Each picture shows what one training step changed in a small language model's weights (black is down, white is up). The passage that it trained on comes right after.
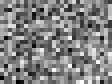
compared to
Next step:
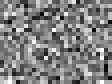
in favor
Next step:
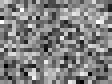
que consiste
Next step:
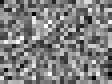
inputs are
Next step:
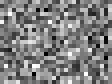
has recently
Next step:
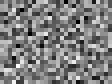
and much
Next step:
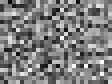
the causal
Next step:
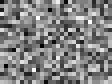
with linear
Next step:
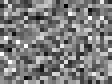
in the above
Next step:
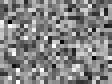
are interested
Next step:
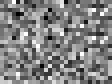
solares e
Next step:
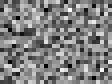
the polarization
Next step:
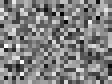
da saúde
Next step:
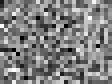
an expectation
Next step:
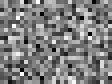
der achten
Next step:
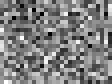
| Payment
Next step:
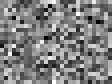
VU University
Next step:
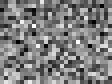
minutes at
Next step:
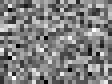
of the RAN
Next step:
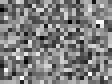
fate of
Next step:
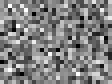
issue is
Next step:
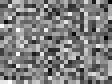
features of
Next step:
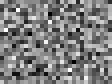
scale for mass
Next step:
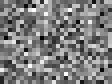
code, with
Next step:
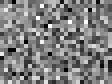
way of
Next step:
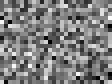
interaction are
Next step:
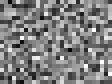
the need to
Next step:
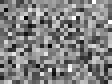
of spectra
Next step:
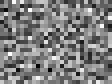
supported by
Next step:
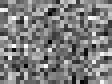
на певні
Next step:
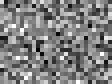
va muhim
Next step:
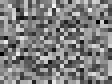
Total \\
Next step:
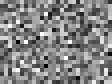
performance is
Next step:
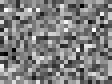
momenta and
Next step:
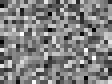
что в
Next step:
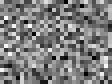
empresa para
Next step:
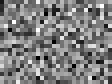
the inversion
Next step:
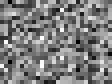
the direction of
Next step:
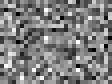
ones. We
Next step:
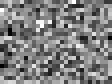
closer the
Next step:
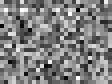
de sua
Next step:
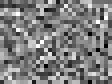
On the
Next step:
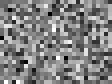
same role in
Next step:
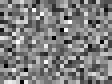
neural network
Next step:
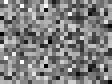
it is not
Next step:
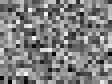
models with a
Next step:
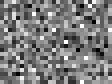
contain all
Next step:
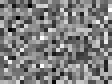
and on the
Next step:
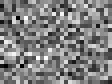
but now
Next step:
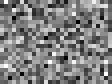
Re was
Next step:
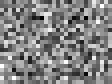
right and
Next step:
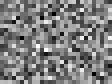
with three different
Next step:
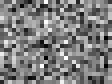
in senso
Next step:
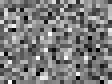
condition, we
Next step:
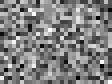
properties are
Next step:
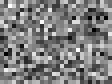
in Ref.
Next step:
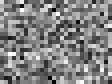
presented in
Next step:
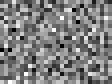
two main
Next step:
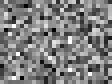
of, en
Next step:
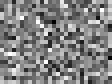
temperatures and
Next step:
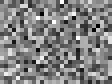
bahor va
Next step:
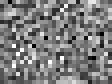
the position of
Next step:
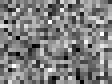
extraction in
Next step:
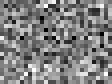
The set of
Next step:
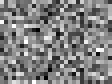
como se trata
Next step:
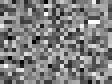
operation on the
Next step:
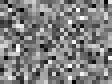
ist, sind
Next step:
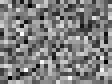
and detector is
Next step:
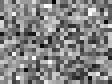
it has been
